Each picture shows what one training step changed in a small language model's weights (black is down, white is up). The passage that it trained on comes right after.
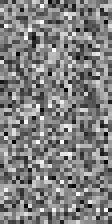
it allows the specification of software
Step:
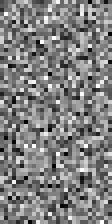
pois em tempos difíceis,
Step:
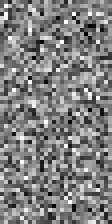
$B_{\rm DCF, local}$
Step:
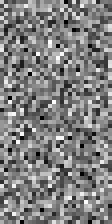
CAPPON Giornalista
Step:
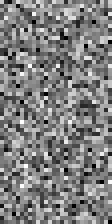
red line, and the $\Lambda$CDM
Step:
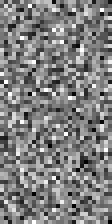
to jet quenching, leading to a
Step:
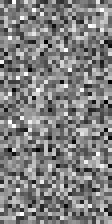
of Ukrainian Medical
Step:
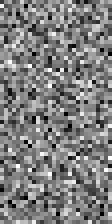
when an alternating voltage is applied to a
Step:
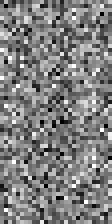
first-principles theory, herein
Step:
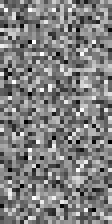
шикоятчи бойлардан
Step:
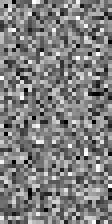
dente molar. O procedimento foi
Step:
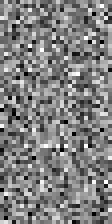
number $n$ of solitons directed
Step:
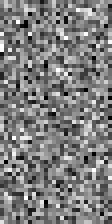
deal here with the case of vanishing
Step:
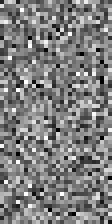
in the cores, and opposite
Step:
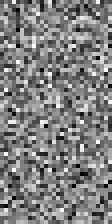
techniques, such as LDA, are
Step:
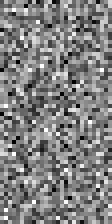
more accurate estimates of the thermal energy. This
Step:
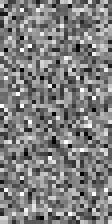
\mathbb{C}$. The 1-form
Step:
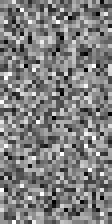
that the model $f$ does not rely
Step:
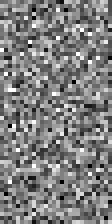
beamformer or Capon beamformer
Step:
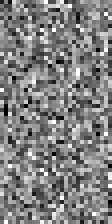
telekommunikatsiya tarmoqlarining
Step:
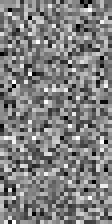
seriam menos capazes de
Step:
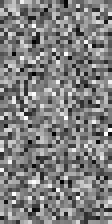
achieving better generalization. Trained models are
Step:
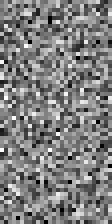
School Education of the Republic of
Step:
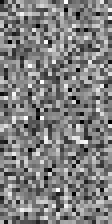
violações à imagem do usuário,
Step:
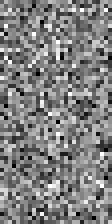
presented in this work. This supports that the
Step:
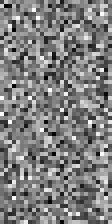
structure; Dashed line at $\theta =
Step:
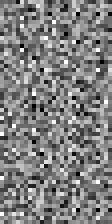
Exponential Random Graph,
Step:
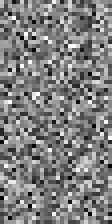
cost path to connect $s$ and
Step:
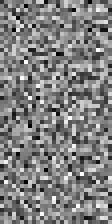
Fonte: autora, 2015.
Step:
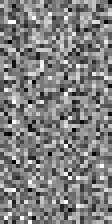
а таксама курганамі з
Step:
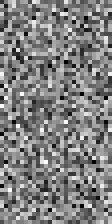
confidence levels. In our case, for a
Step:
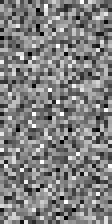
way but the crossover process is
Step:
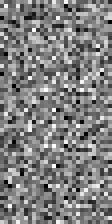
таңда бастауыш
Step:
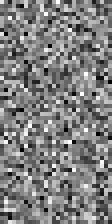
predicted relative core mass as a function of total mass
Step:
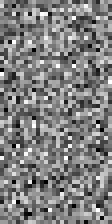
Disciplines, University of Economics and
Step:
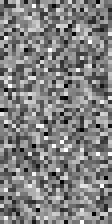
work used test methods: SAN,
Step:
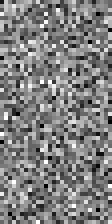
ayoli "Oops", nemis
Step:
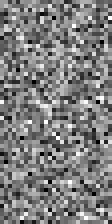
To this end, the long lifetimes of
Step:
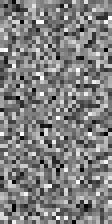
houver mais de um país,
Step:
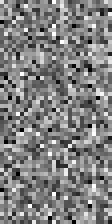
8 (green line with triangle
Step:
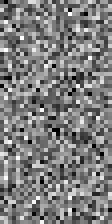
in the potential. \end{table} In
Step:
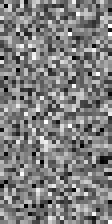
va suhbat jarayonida uni
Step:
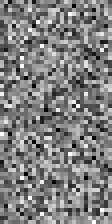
anything new; all it would do is
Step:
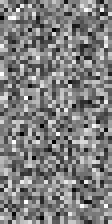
collect a large number of relevance labels
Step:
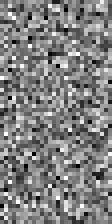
Saunders observes that the equations can be
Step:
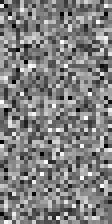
ratio between the weight of the primary dipolar
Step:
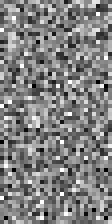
is the nucleon number density of the
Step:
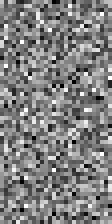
to, co domyślnie
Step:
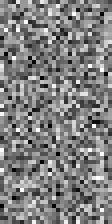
diferentes empresas e instituciones a fomentar
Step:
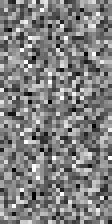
okhorony pralisiv
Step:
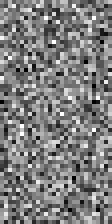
the main ethical dilemmas that
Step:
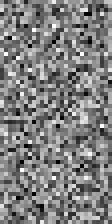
to the confined vapor
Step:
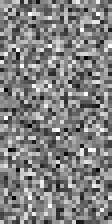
can be viewed as a biased random search
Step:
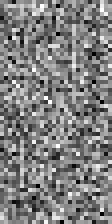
Mekânın Poetikası*,
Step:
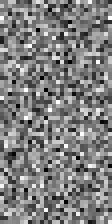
{\sc nbursts} code
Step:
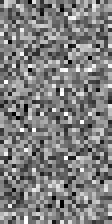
where $n_3$ is given by
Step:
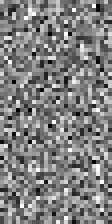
para canhão”, sem segurança social
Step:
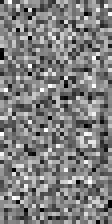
se lleva a cabo en el
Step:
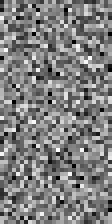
ijodida ko‘p nuqta
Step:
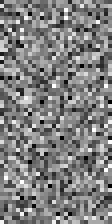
time in investigations of the critical dynamics of spin
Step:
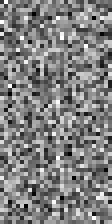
of the array. These results provide important new
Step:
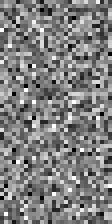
with $l=0$ in the series
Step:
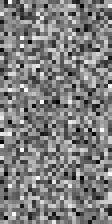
were used. In the present the substrates
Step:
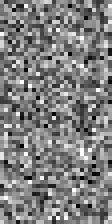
de pesquisa similar a esta, recomendamos
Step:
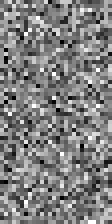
Understanding the Formation of the
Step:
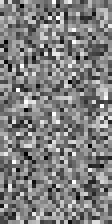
atmospheric neutrino data and K2K results
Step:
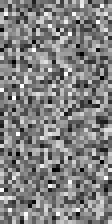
force is situated inside the corotational
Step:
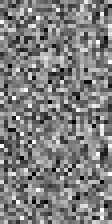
abstraksiyalash hamda umumlashtirishning
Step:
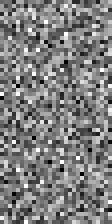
taken into account when using models of crustal
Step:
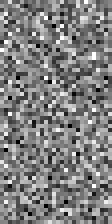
3.b checks this results by comparing
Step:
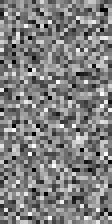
of Science, Kobe University,
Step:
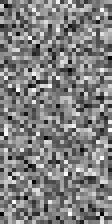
applied without any problem even to high eccentric
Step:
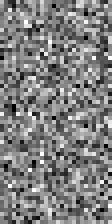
xo'jaliklarining samarali
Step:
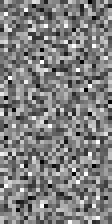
SSIM$\uparrow$ &
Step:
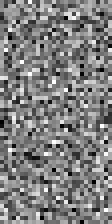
prevent this, a central server or
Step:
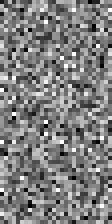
Poisson mean $\mu$. For a parameter
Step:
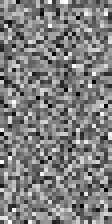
E-process curve (in the
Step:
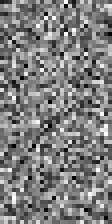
ega. Ushbu mashqlar
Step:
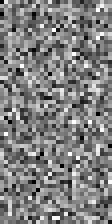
time averages. The potential fluctuation
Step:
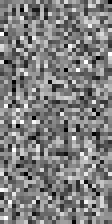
with many environmental signals. Based on the
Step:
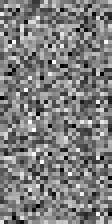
remain below the critical ratios for radiation pressure
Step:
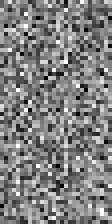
intensamente investigados. Esse autor
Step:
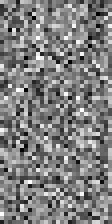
a devizakereskedelmi
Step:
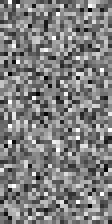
часто не отличают как
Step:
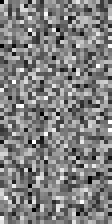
with $\alpha = 0.05$, reaching
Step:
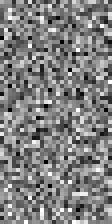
[On the variability of legislative terms
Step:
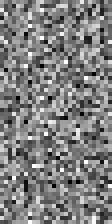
lại thiên tai,
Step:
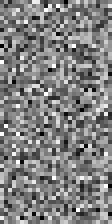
treinamento, aumento de carga
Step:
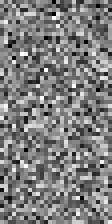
beragam tentang ekspresi
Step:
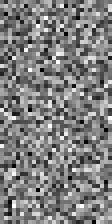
ha encantado esta asignatura y se
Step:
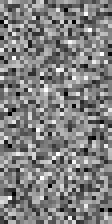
xodimlari) Oldini olish
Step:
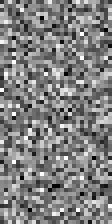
in this figure is taken as the hole energy.}
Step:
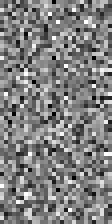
human supply and agricultural
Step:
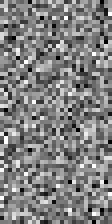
previous section it is fundamental to control the test
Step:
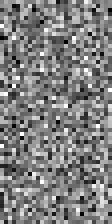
selanjutnya dibilas dengan
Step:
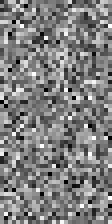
stars in M$\,$68 is
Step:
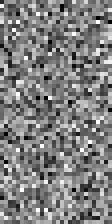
for its hospitality and the financial
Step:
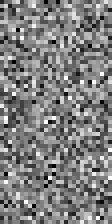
making they engage in---she
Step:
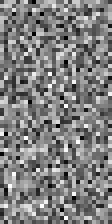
atual cenário de crise
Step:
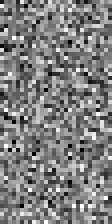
we will analyze a simple model that aims
